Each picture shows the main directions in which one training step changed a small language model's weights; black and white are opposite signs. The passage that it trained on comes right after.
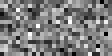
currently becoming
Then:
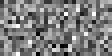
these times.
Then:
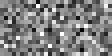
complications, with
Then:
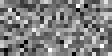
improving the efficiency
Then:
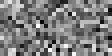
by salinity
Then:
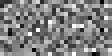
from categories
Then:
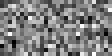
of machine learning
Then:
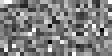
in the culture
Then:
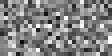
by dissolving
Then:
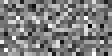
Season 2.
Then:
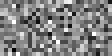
to damage the
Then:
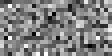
geometry model
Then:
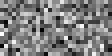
observation window
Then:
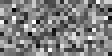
Fish Stocks
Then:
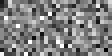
main reducing agent
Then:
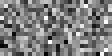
has the highest
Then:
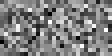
government spending
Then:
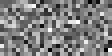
social impact as a result
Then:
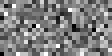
go? Were they
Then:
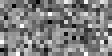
the language
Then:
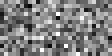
route separates
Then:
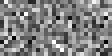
& China
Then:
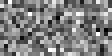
room lighting
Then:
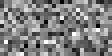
following expressions can
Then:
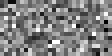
to drive
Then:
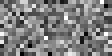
thus, this study
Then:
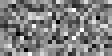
a running
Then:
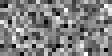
respectively [14].**
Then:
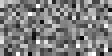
days. The
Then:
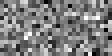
is a much lower
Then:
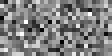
eFigure 1.
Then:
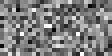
aim is to study the
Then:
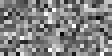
areas where the structure should
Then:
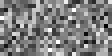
oneself and
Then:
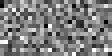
on the basis of
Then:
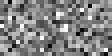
matrices in
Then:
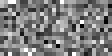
to the performance of the
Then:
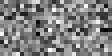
part of entertainment
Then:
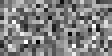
needs full
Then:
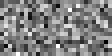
been previously presented or
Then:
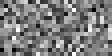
represents the lowest
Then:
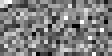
in vitro
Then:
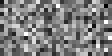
boys. However,
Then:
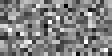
-th student
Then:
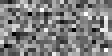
the recovery of
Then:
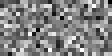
suggests that the current
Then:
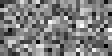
from the interface.
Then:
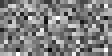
of the global
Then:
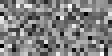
a digital precision
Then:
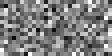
does not mean that the
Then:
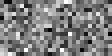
to inconsistency
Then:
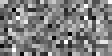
mechanical analysis technique
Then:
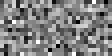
CV. One
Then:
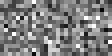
Therefore, cost of
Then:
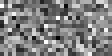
10. Which
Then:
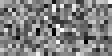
was continued
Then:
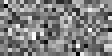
shall include these
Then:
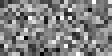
of weed control method
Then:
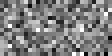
direct or resolve
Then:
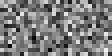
with the new technique
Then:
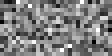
splitting and
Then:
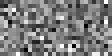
[m] for the
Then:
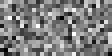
assuming the
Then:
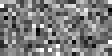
to compare a large
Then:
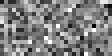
process which involves
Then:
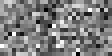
balance For the
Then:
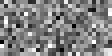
& Mel,
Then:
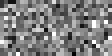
to generate the
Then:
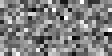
size n in which each
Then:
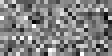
topic of discussion
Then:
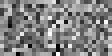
distributors with other
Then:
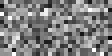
recruitment in
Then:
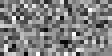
regarding fellow
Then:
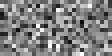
realize that the method
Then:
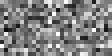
and prove to be
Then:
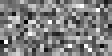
fairness and
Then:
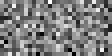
pump power is
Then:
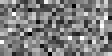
different thermal
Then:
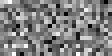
in the following analysis.
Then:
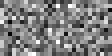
humans, least
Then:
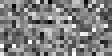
trying to help
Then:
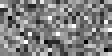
investors as
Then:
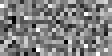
highly affected by
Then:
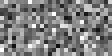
follows: Stage
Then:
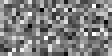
disease patients die
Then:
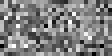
and accumulation
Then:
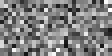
though there are
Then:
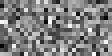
monitor buffer
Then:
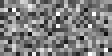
effectively. The
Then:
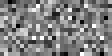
back to the work
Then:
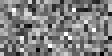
break the problem
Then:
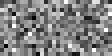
to control their future
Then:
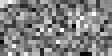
in PD, which
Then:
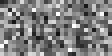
using the Variance
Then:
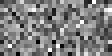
short time. The
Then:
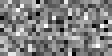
many obstacles
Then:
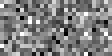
successfully treated
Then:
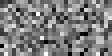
through a series of
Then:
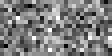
training, validation,
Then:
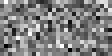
and internet
